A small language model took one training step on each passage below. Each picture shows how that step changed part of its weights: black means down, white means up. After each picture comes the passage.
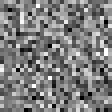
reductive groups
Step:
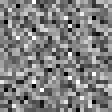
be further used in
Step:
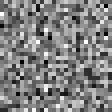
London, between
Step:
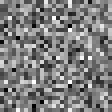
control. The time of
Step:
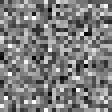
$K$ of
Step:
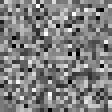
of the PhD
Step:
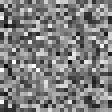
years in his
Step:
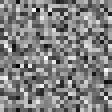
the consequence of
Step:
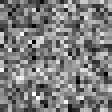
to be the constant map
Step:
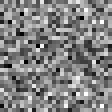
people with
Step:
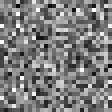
a monetary type
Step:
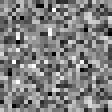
is provided in the
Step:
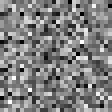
\quad \forall
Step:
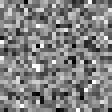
protocols be
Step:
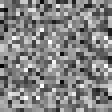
now make an
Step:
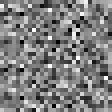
\qquad \forall
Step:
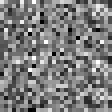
then the limiting
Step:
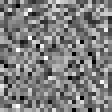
shaft and
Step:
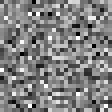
a section $\sigma:
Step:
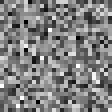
For example, there exists
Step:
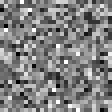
text where the
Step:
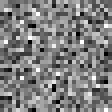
also presented as:
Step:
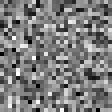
case, we have:
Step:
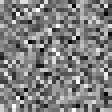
the holy
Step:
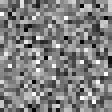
that contains at
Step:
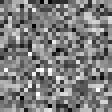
(Li et
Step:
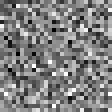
for on-demand
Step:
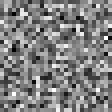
dominant with
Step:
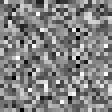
between 40 and
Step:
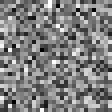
and write a
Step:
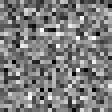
to disclose.
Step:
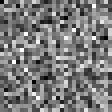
metric defined by
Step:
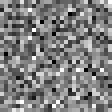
been evaluated.
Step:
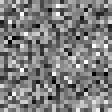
First x-ray
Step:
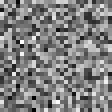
conducted for
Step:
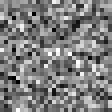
and D.~J.
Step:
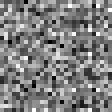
Drains In
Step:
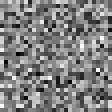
BA7 but
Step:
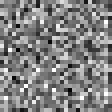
number of areas that
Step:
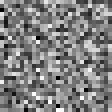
have proposed a
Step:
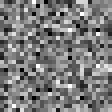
\esp On
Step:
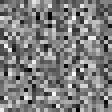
the robust
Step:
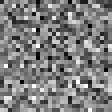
for the same and
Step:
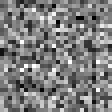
Dedicated to
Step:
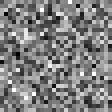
The exceptions
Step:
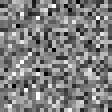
Markov random
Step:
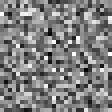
fibered product
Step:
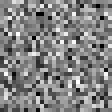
the earth's
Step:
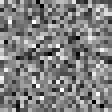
we have prepared
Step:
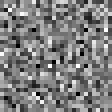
anxiety in
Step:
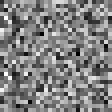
the fact that the
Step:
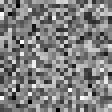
conducted the
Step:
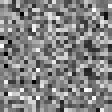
limits on an
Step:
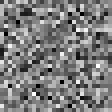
We have \[
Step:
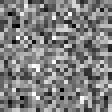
The method is simple in
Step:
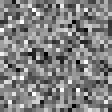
\rangle$ be
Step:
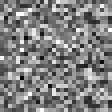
capillary and
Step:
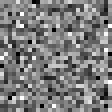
social insurance
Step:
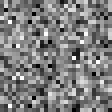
and $t\to
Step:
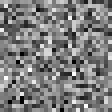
on study leave
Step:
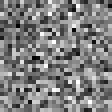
from the generalized
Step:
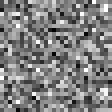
(1) setting
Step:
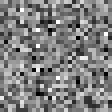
any $k$ points
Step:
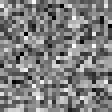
seen to be
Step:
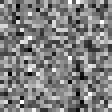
recovered in
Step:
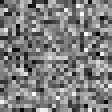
cases, measured
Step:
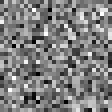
of CA at
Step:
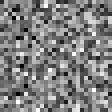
of goods and
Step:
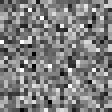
version of Theorem
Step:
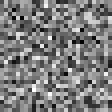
of physical
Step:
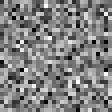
of the interference
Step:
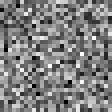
consists of a simple
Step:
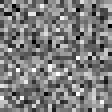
element orders
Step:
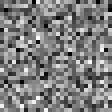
a lift of
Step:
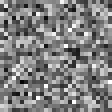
and quality of
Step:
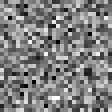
runs in
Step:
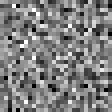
be utilized in
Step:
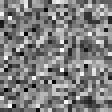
According to
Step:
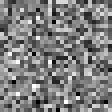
\rightarrow EG
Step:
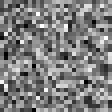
expression based on the
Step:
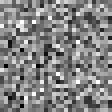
either a
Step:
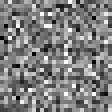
memory of these
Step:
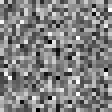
the vicinity
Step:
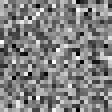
such that the corresponding
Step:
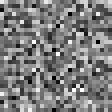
have been carried
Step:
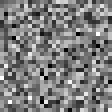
Marlin was
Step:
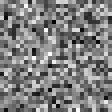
Since the phase
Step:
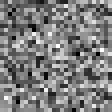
to the previous
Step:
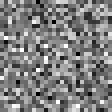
we offer a
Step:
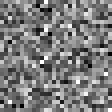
node. The simulation
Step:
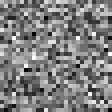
target group,
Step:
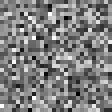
a balance.
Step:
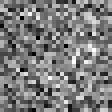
to emulate the
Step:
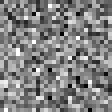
for any $\phi
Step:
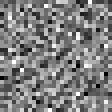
form} Define
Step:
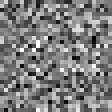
with physically
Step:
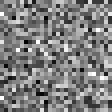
a finite group,
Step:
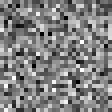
based on term
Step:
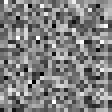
EIS testing
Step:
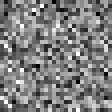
the Hilbert
